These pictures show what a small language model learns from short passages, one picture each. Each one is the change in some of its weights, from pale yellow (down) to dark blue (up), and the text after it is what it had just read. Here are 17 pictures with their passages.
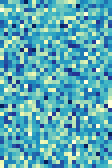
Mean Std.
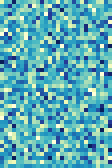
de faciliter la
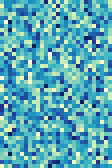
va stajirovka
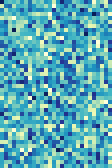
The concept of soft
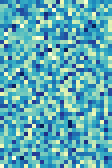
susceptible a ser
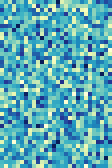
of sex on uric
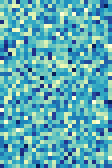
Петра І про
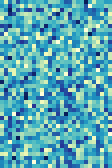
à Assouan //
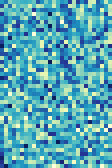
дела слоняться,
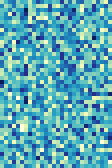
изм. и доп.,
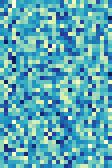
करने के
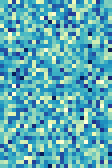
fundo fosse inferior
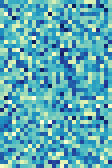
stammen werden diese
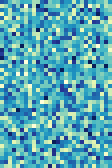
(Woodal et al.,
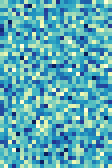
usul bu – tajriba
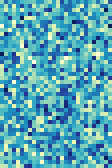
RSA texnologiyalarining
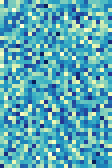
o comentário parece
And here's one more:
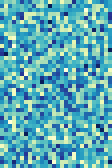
punto di vista
